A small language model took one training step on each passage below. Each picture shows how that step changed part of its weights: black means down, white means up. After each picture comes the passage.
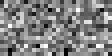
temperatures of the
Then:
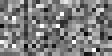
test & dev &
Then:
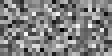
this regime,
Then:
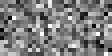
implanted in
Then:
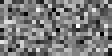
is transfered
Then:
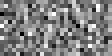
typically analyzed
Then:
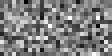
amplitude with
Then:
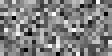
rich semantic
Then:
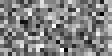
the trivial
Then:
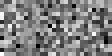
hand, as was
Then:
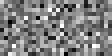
means that the
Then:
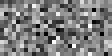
spectra, only the
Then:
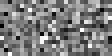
of large samples of
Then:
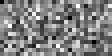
for a fixed effects
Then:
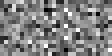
work with a compact
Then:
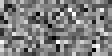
practice, we
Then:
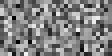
the most iron
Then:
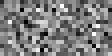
\hline gap
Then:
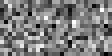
the Casimir
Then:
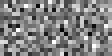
encodes the emission
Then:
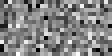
this section, we present
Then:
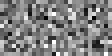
employed during the
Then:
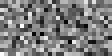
transfer. This
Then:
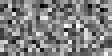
g$ versus
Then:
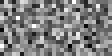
underlying error in
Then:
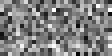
pointers to
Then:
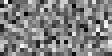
operator. By
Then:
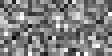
to improve the energy
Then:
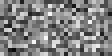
the Pauli
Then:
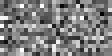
a relatively small number
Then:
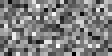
sky area
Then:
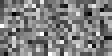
disrupted by
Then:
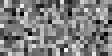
two layers
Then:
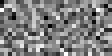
the Green's
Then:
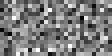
The latter soft
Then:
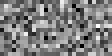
analysis. \newblock
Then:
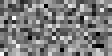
The fitting resulted
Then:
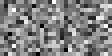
extensions introduce
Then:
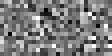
their $d_J
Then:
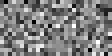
the net experimental
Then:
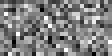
the system reaches
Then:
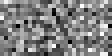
of this formulation
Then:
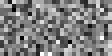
objective metric
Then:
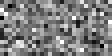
contracts for
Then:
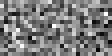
set of dual
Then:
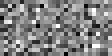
denotes the
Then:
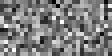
and fail to be
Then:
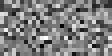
gas along a
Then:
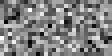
video news
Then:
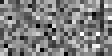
between the dark
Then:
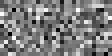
develop a method of
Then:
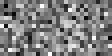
quantitatively by
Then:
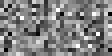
how different input
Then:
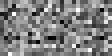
point of the step
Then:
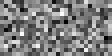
regime is
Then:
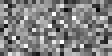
approaches placed
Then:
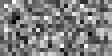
each observation. The
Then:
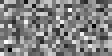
each subject may have
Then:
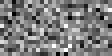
its Fourier
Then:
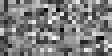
origin of the
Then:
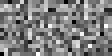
in $\coll$
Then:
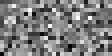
in electron-ion
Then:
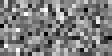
pure diamond
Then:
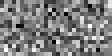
a length function on
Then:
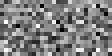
Here we define
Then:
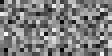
is more appropriate
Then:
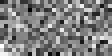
and a fit to the
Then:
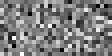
and we bridge
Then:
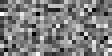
we do not apply
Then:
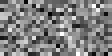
domain wall are
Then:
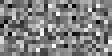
their motion,
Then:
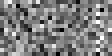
power. \subsection{
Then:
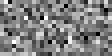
it settles into
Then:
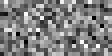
structure.) The information
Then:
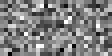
into the dynamics and
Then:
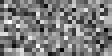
diffuse and form
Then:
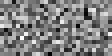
is now too
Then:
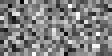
focus on the
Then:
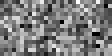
of photos and
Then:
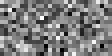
(b) for different
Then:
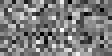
from other brain
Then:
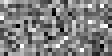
gauge formulation
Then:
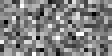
for the fields, and
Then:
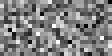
metric dual to
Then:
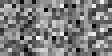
\pi \pi
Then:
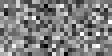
lines correspond to the
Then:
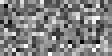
the state-vector
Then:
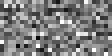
mode coupling, which
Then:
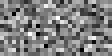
$x$ for
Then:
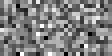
the text. The
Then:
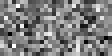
total explosion energy
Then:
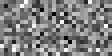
describe directions for
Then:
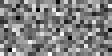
is introduced, new
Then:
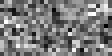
brane} at
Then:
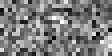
lifetime of
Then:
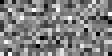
with models that have been
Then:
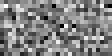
amount of
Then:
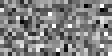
the equivalence
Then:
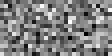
The two dimensional
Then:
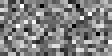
from the communities
